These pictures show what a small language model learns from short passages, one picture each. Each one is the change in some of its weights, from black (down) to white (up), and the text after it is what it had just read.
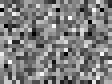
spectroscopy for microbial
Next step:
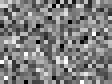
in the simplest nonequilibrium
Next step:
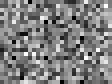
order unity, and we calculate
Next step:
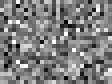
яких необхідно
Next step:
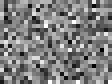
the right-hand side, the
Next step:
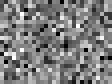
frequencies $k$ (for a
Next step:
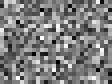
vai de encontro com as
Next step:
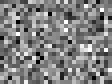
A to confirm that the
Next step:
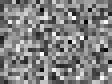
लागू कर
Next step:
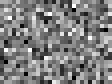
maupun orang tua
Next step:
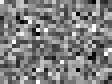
10--30 keV, corresponding to
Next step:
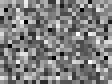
hubungan yang dimiliki
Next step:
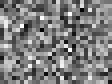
сред на динамику
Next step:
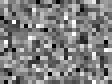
et tibétaines
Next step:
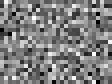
a convenção arbitral,
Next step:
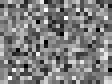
does not produce voids of sufficient
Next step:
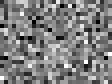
irreducible modules
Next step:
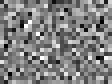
for the LNL. On
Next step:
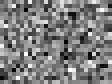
kelganda hibisga
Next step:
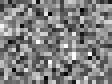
estimands and determines the
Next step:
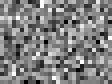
contributions seems to gradually
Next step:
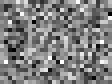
again results in a Feynman
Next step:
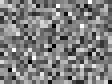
turli mavzulardagi
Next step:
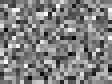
such a way that both in
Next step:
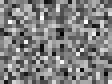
of our results for the unification
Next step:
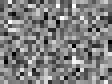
are much closer to what is
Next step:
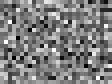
zu den einzelnen
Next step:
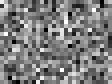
during mission operations. The
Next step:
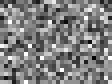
Décio. **A
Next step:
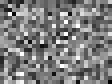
Д. Карузо
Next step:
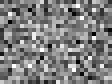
the $\Lambda$CDM,
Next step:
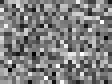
результатів роботи
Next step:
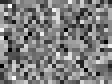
объектлар сони.
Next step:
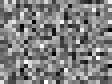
shakllarini modernizatsiya qilish –
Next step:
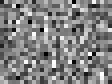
uchun, gender tenglik
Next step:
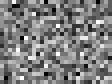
much else can happen
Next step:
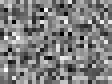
also allows a proper characterization of
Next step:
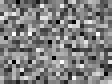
sugo e partì per
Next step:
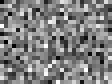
va samarali foydalanish.
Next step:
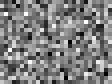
and more. The global economy
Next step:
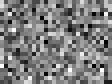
denotes the variables that need to be
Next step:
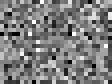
fikrlarni qisqa va
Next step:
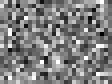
(right). The orange
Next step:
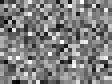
and ISI mitigation.
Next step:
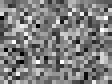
energy, while a more realistic
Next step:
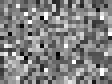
а висловлювати
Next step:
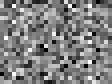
hemodinâmicos e
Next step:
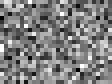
component, scale-free network at
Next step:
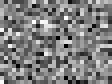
will be rearranged based
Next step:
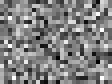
un pretexto para la
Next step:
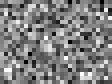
A model of school success:
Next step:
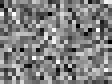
braucht sehr
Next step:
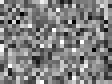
e-ph coupling of arbitrary
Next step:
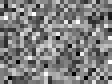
PSFs associated to each of
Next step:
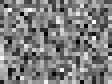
There are several possibilities.
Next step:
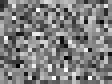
the Microscale, University
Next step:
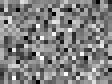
Полученные результаты
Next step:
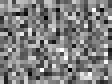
A similar number of labels
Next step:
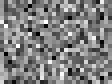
correspond to the subgrouping
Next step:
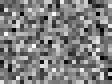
All sets of $Tij$
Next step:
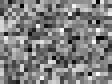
proprio curvat,
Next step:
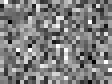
avalanche mode) was
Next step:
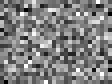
bulged drum at
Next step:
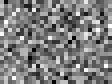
protecção das estações
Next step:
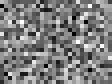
by {\it Swift},
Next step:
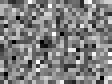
whole frequency range, and the
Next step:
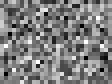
between the energy scale in the field
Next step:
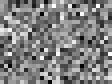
Improve the Accessibility
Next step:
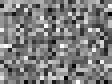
ustunlikka ega.
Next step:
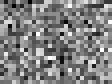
observe distortions of the
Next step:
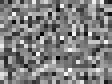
este riesgo incrementado
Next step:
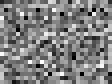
of \pg\ during the
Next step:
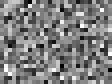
\bibinfo {author} {\bibfnamefont
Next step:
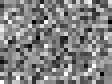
üç özelliğin
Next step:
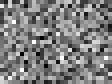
Crack propagation is observed
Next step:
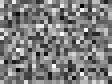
and TPC polarimeters are
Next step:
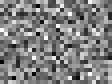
Petrini, M.
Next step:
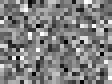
posteriormente. Sobre
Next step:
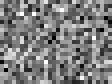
эга. Ҳеч
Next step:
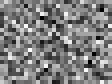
of advanced angular estimation
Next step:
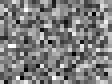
que os transtornos
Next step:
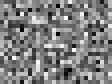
odd $D$ that have
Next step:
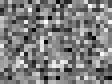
line representing fast axis orientation
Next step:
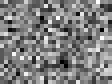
are part of this team are
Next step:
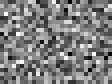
and figures. Key
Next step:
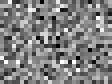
viveu no século
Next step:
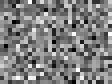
other individuals in diverse social
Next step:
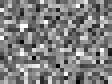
\Rightarrow \eta =
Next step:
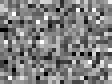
next section to facilitate the
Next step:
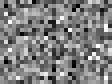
1.0cm \noindent
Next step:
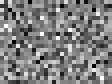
for establishing the modern galaxy
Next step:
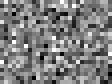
do público paulistano
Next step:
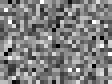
and becomes larger when the load
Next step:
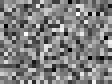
Risk Factors
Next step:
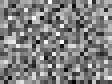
above in item 1.
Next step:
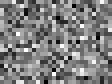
рассмотрены особенности
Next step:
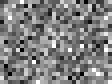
a própria historiografia
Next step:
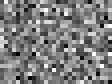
даже официальным)
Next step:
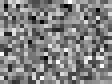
For $\mathcal{M}_c
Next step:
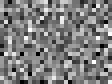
supernova neutrinos. For the case
